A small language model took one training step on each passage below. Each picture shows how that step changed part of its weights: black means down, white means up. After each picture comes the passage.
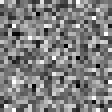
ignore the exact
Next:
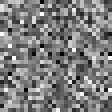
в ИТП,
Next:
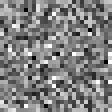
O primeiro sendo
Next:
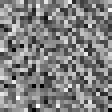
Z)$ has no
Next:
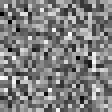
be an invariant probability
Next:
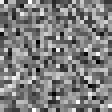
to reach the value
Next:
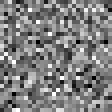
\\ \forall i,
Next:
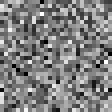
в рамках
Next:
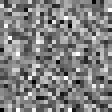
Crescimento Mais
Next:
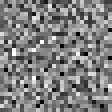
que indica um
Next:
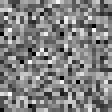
exist. {\bf
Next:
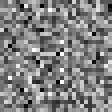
niebla, que
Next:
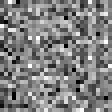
\[ \mathbb
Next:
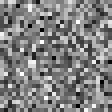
воды и
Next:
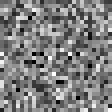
y atribuciones
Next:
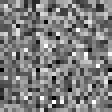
We summarize the
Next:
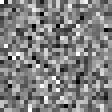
carecem de
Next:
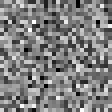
la carrera
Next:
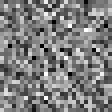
generality we can assume
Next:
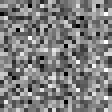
< \infty$, then
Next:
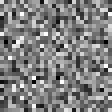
just studied:
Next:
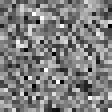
evaluating multiple
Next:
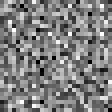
definition 2.2.
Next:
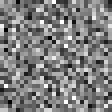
see \cite[Theorem
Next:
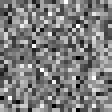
may be an arbitrary
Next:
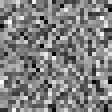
conditions in Theorem 2,
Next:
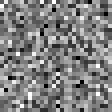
kengliklari va
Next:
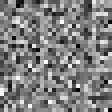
is valid for most
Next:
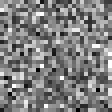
на то, что
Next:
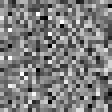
show that $\star$
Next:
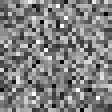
mint másutt
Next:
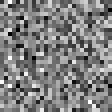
generated groups} Let
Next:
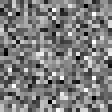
on $\widehat{\mathbb
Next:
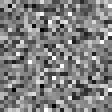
yo'li sifatida
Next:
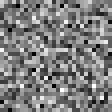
besten der
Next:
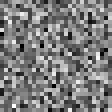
como Contexto
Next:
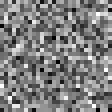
for odd-order
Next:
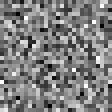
para exigir el
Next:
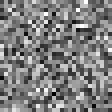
el Rectorado
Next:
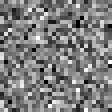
$d$ such that
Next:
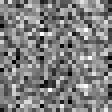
decreases. This
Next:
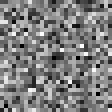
group has a marked
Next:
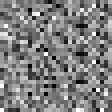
себе они
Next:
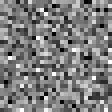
this system comes from
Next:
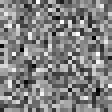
pacientov v
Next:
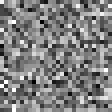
jumps. In
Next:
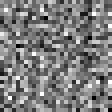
present an example of a
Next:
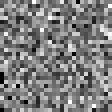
huge family of
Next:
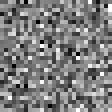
ordered group, then
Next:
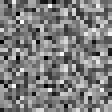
of the manifold. We
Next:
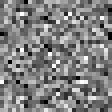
next Remark) of
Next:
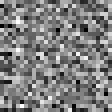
algebras and torsion
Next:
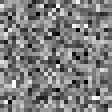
we shall prove that
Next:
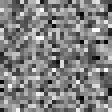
normal r.v.
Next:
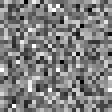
possible les rejets
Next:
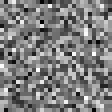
dimensional case. We
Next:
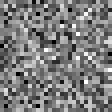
if }n>
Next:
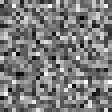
each method. We can
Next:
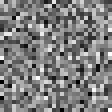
but at a relatively
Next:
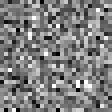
the orbital graph
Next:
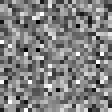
як сукупність
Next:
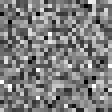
be the semigroup
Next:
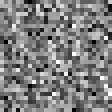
Now let us take
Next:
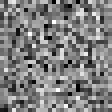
the parentheses
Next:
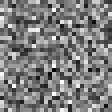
singular points,
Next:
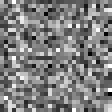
follows. Let $p
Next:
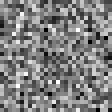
de edad con el
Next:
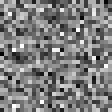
a universal model
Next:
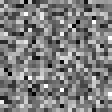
uniqueness implies
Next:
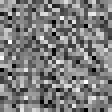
this example, we
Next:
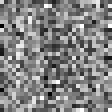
de Acta
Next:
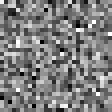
extend $\pi$ to
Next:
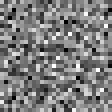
infinite dimensional case,
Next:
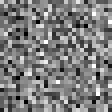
which is generated by the
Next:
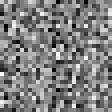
starts with
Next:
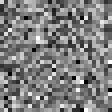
$B$ with
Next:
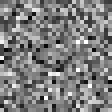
y la energía,
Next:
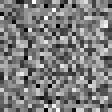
reasons, we
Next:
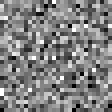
Valluvar has
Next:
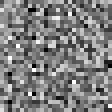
See Lemma 1 in
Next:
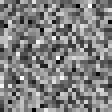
riesgo de
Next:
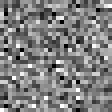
h \otimes \tilde
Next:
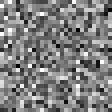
= 1$. Recall
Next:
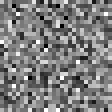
miradas para
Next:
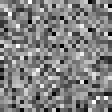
os tengo en
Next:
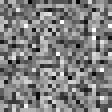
is taken over all
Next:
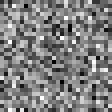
a sociedade
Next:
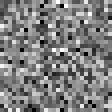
uno según
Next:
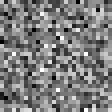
we can define for each
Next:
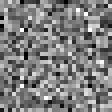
которые он
